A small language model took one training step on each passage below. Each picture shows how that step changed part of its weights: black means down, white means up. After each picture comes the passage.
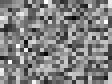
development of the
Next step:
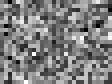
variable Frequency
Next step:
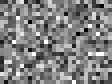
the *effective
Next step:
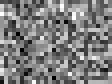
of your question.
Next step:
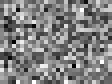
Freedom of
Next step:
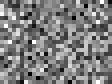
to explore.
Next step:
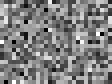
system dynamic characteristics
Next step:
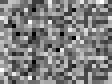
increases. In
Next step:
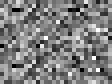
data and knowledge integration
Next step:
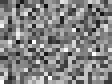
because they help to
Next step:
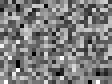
we want to find
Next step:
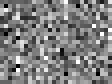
Internet or
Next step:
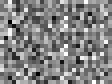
depending on the
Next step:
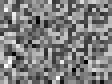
ongoing search
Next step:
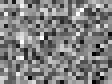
the Effectiveness
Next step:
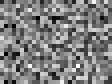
and with the use
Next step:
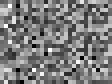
forward to
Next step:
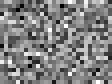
interactions were recorded.
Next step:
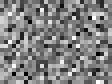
will be an increased
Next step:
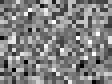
Mica is
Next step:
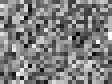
studying the effect
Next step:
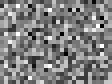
; as well as
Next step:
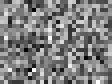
estimated to carry
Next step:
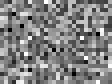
country, and which
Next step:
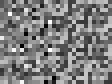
for association
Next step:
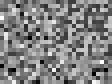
single most common
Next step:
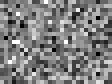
But this type of
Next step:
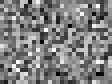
Allen &
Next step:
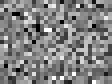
past decades
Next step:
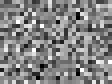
now ready to
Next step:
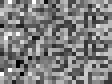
template was
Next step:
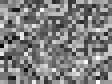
performance of algorithms
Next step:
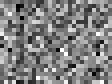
was done at
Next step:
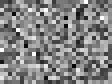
S Found
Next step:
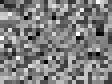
Japan that
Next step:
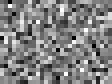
file given is
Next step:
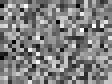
which divert
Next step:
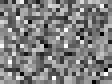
the specimen
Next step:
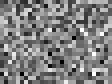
they are effective models
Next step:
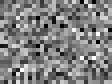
and the farmers.
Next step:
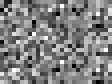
Duties and
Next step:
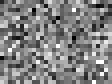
which are illustrated
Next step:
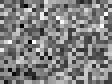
to moisture
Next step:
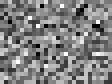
Kcal. for
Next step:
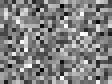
impact their quality of
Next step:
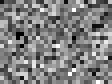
which was a
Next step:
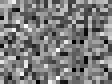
clustering algorithms
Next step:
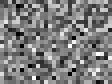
it was observed that
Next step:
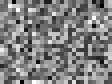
a rule,
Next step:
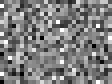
will argue against
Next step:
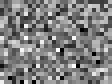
essential, especially when
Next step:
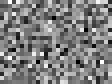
uncertain data (as
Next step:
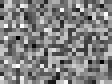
art history
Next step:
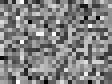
the production of a
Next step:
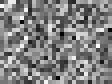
powering reduction problem
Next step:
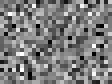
was a creative
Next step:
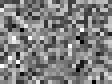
on Shopee
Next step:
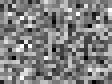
be ≥
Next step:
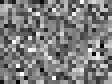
with velocity v ,
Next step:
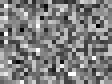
presence – four
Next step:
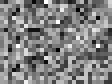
variation of the
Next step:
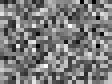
of the selected
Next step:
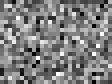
between varieties
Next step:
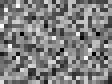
organizational trust,
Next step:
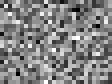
investigates whether leadership
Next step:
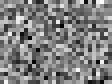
product. The large
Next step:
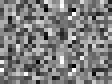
many cases is done
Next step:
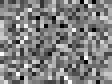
and its usage
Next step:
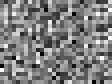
typically associated with
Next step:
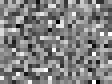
only twice in
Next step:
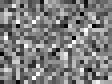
then applied consistently
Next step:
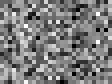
research objectives and
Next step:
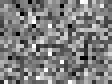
= significant at
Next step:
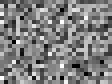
No of stations
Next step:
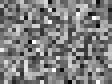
to safer
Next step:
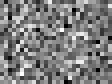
example the works
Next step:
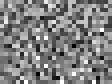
centralized and
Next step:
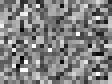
its incidence has
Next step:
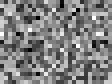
is an open
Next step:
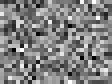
of observations
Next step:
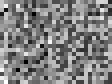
immune system.
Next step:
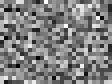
design The study was
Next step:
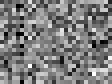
but there was still
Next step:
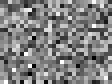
differences, there are
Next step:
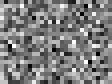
outcome of a
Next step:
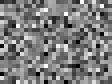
of the information and
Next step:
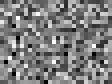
in the absence
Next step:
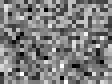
single stone was
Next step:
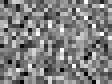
clearly highlights
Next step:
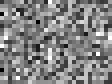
ethanolic extract
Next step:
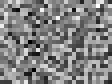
evaluation. This research
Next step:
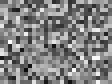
performance of a
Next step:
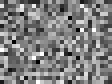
from big
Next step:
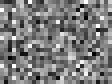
education with mean year
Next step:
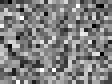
is a potent
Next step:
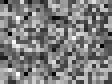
that the details
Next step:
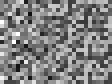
a practical
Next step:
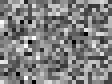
a user, but
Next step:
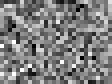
on some members of
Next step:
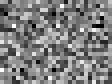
of nuclear
